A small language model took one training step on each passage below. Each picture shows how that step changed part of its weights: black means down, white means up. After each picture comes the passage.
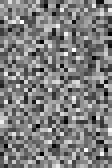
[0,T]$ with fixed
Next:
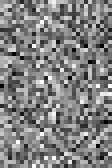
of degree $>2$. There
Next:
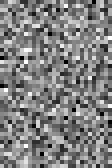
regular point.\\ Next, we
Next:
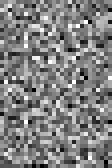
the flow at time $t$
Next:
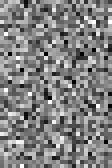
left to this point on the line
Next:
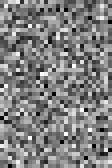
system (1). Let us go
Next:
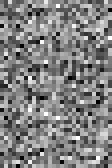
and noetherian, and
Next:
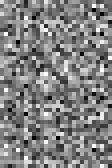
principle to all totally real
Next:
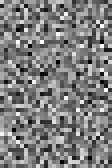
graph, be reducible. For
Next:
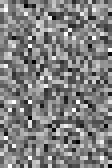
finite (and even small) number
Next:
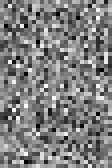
(real) Hardy
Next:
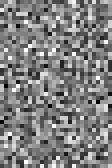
flow flow after a change of
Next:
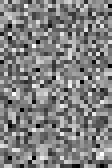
The space of pp functions with
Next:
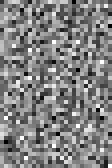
generality we assume that $\mu
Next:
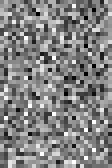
$\mathfrak{m}$ of elements
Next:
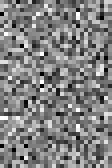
to concentrate accordingly
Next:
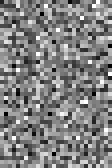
of unknown regression parameters
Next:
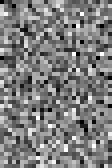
common divisor $\Delta$ of
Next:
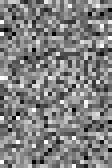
singularities of $(\omega,
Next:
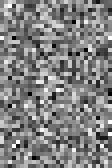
of the underlying system dynamics to
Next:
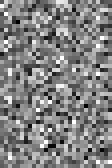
scattering (in
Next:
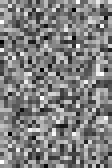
regularizer maps forms of
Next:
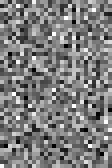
plus ad\'equate
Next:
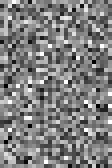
as we mentioned in the definition
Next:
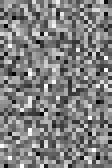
goal is to understand the
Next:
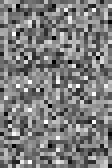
%Furthermore, we also consider
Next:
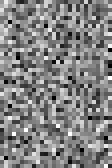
underlying graph or at least obtain
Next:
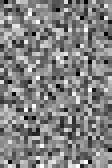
the absence of additional
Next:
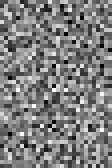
fixed point alternative and
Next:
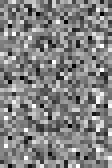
We need to do some computation in
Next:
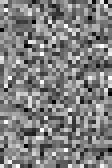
f$. Call a weakly
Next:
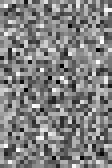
of results on cyclotomic
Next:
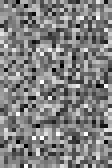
k+2}$ by adding
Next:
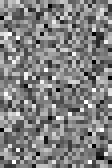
study is the use of different
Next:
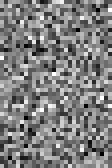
to a renaming of
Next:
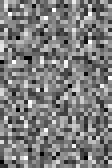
time series $x_i$
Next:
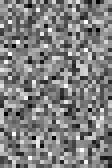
a $\Gamma$ distribution (of
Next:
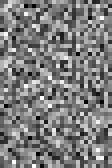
the initial investment. The
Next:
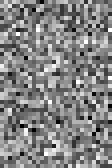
converges to this specific root.
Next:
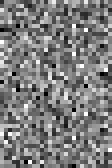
boundary $\Gamma$. The normalized
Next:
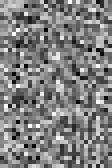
the frictionless contact problems
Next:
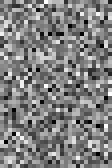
is acute}\right)
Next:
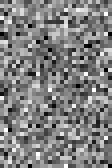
\rangle . $$ {\small Suppose
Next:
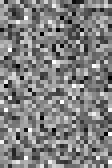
to see that $D$ is
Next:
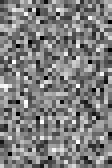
defined following for instance Azé
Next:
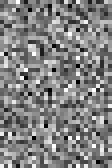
(iii) prove continuous dependence
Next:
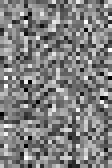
some smallest integer,
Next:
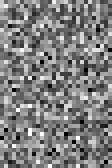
to $2$ and we will
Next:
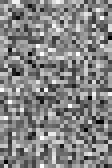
that the sum of each row is
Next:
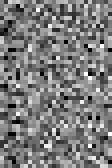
could be calculated via formula
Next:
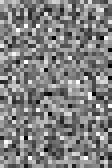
information contained in the data that
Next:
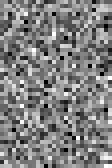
Borel (resp.
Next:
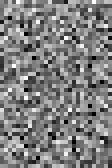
the tori slices
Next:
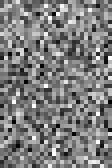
(NC), resource
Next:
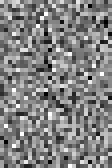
algorithms for multiple change point
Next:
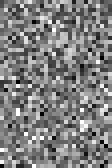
$P_2$, the first
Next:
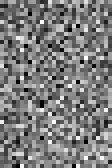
embedded surface with boundary A
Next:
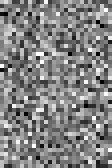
of the former set (which
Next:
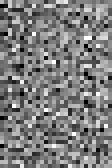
Via Vetoio,
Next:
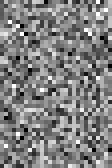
it gives the number a-c
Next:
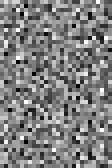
randomly evaluated words to have
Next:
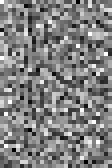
a map to the orbit
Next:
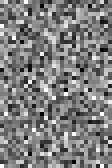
{\em Graduate
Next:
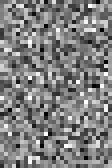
in $\sD$ containing
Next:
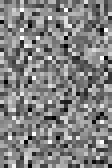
\quad s \ge m
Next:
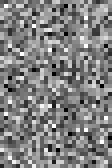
and $\matrixb$, provided a
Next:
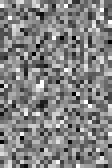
triangular one is shown).
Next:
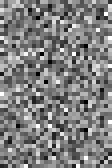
study form distributions; the columns
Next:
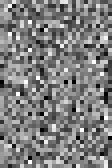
we can determine if there exists a
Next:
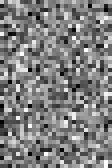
discussion on Hankel
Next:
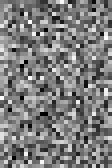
versus monoidality}
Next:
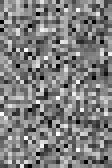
\biggr) - m
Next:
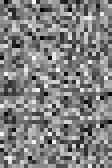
that an algebra $R$ is
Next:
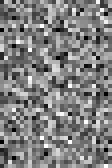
euclidean norm on
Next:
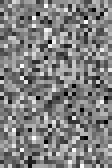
\begin{rem} In the
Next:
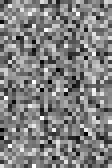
restrict the outer integral first
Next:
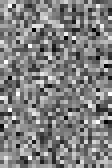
of the HDG global problem
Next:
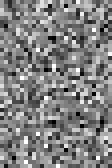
models of Gibbs point
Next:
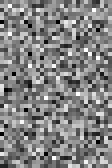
\leq \frac{\pi
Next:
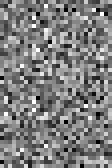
\begin{abstract} The
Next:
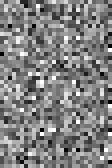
only if the intersection of the
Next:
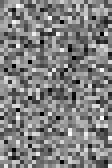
in both cases, so that a
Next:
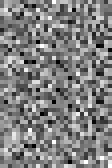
the first level approximate system due to
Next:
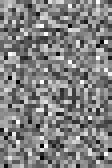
of a model is nonlinear} through
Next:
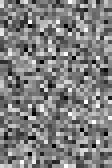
e^{it S_n
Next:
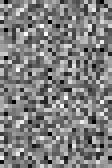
\end{proposition} \medskip
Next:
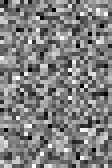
takes about 10 s. Then
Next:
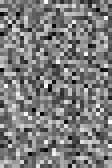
defines a patchy vector
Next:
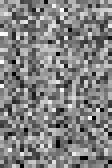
where one of them is allowed
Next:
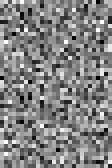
\section{Proof of Lemma
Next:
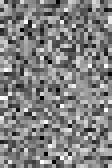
hence $Y\trid s
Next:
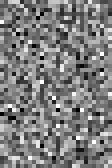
restriction of $\pi$ to a
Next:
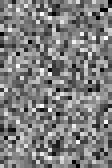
optical imaging and the
